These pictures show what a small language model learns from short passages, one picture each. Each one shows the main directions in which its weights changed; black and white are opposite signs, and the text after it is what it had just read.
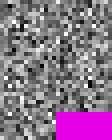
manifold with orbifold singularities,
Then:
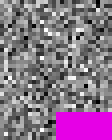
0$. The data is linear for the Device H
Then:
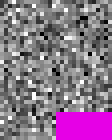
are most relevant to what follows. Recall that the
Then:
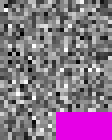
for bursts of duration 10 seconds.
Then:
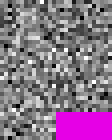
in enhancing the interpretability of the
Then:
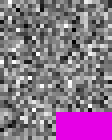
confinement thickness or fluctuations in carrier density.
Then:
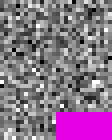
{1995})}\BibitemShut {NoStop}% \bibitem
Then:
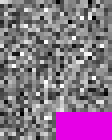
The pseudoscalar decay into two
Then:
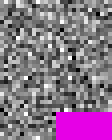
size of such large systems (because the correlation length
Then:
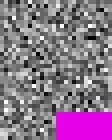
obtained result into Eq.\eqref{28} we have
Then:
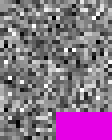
associations. For AB Dor, Ursa
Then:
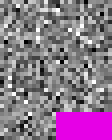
right=5pt, top=5pt,
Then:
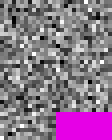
with, \be\label{bij}
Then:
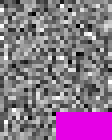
the putative photometric eclipse discussed in
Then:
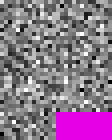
model chemistry^{21,22}. This geometry
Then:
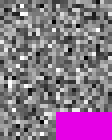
the assumption that this mass loss was isotropic and on a
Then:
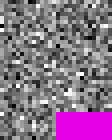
any structure in the residuals. Neither model
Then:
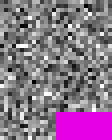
Junctions of different sizes down to 1.5
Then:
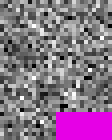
on Internet servers. Tracking this
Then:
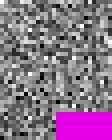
it for the considered period (five years) without
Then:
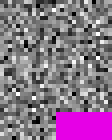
faint end we note a systematic negative bias caused by
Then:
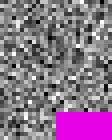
shielding effect. Further, it can serve
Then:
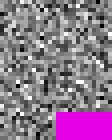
case where spin waves are resonantly excited
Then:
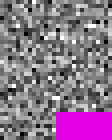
functional theory\cite{TATKB} which
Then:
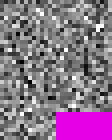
is dense, yielding the narrow
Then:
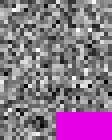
prominent at lower resolutions [1] where
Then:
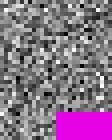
the energy-momentum conservation for the
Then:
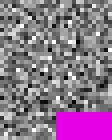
the relative magnitude of the attenuation coefficient and,
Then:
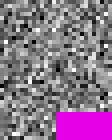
SCG is extended into the generalized
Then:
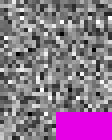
\bigskip It should be mentioned that albeit
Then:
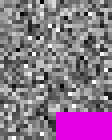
even more prevalent the more periods a star
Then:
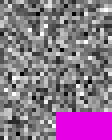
\textsc{BFV} approach.) An
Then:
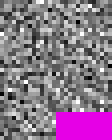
so as to reproduce $f$ determined from equation
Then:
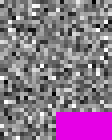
a key role in this endeavour), but
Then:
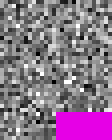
high-voltage transmission grid is operated by four
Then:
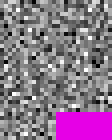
behind the audience annotation features is
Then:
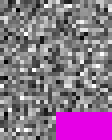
\cite{park02}, that in some cases also
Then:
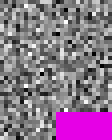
and the references therein). In particular, work
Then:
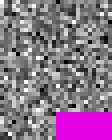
the difference between the maximum flux of the features and the flux
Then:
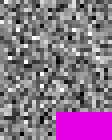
state in momentum space for an artificial band
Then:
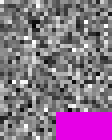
We write the first ansatz
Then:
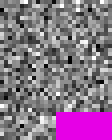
The 39th International Symposium
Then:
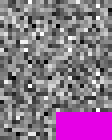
\label{eq:20} \end{equation}
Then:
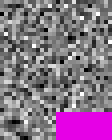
temperature and Fe/H ratio, for M dwarf stars.
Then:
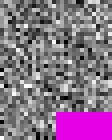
suffer from high computational cost and low
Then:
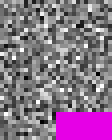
transitions between deceleration/acceleration phases
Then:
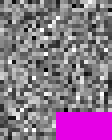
compared to $48\%$ by the best other
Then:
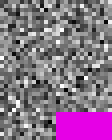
the distribution of data that has been sufficiently
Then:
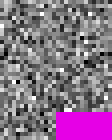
out using an MPI-parallel version of the
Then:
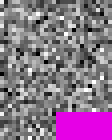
name & Task & Type &
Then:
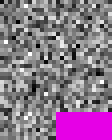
With ever increasing angular resolution (including
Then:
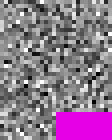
a phase between the two spaces, together accounting
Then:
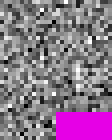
with this part of the human brain
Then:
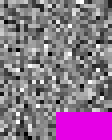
the PG in LSCO pertains only to
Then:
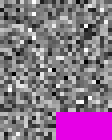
Nature} {\bfseries 562}
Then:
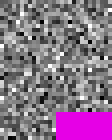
which would pull down the energy of the
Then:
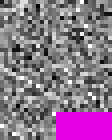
\indent To see the effect of the scalar deformation on
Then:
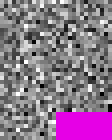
we finish with a summary in Section
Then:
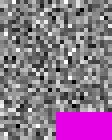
2gram\_cmed & 2-Gram
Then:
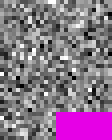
proposed as the solution and has become an interesting research area as
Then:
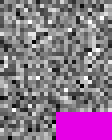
connection does not focus on the direction of vector transport
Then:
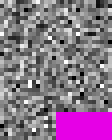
0.8 and 4.5 for the extended
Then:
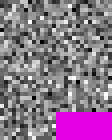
generalize the calculations of the partition function in
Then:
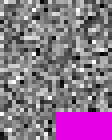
with a two-dimensional charge-coupled device
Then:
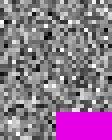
of solution C within experimental errors. (B)
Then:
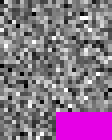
regions of interest (ROI) taken from the
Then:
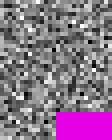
bound the trapped surfaces and are found at
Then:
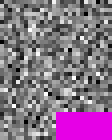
2.4\,mas rms is achieved on
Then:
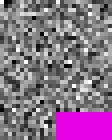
In both cases, the posterior estimates of model parameters
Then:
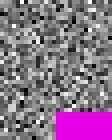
focus on the four D7-branes located at
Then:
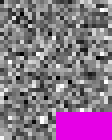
gives an elegant physical interpretation to
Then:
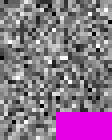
of the order parameter versus the temperature for different fixed values
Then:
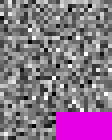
with a 2m slice of a 30m diameter
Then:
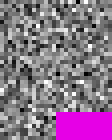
dark matter candidates. And they belong to the
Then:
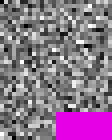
we use the reductive perturbation expansion for the field
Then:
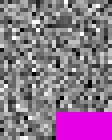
storage unit of memory is bytes, to
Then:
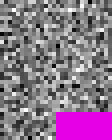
advocate for them. The findings are
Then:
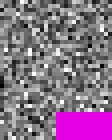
and $B_{\rm i}$ is the magnetic field strength
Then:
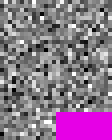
The imposition of the constraints $H_a =
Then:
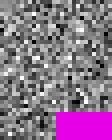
latter two cases, of gauge bosons or
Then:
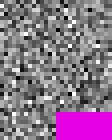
the low energy theory (\ref{eff-theory}).
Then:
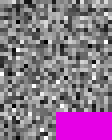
en ingenier'a; and\\ Centro
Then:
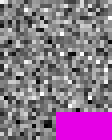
due to the nonlocal property of little
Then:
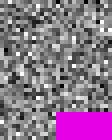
heat-bath with another temperature. Flows of
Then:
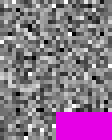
widely-used metrics:
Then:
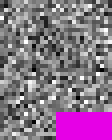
their proposed algorithms in practical acoustic
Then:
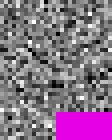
data-taking periods of CAST.
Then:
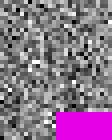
the $z$-direction. By calculating the
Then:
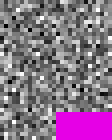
0.32\textwidth \figurebox{}{}{}
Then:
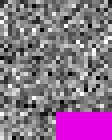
upstream and downstream
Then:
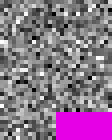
of contiguous nucleotides on a
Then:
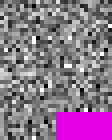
time yields a high burst energy, the $\tau
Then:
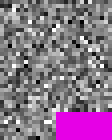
partition function $Q(\tex)$ is approximated for
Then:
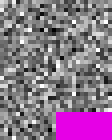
canonical momentum of the logarithmic scale
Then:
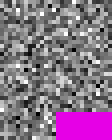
orbits and determine their stability. This paper
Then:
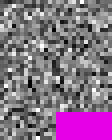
(TD). Figure 4. Visualized prediction
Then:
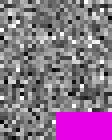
prompt r-process sources in chemical evolution studies
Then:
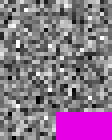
for the samples with different $T_1$ and a
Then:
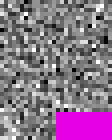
\caption{\label{} LEED patterns of
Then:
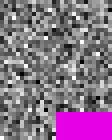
distance 4.019 Å in
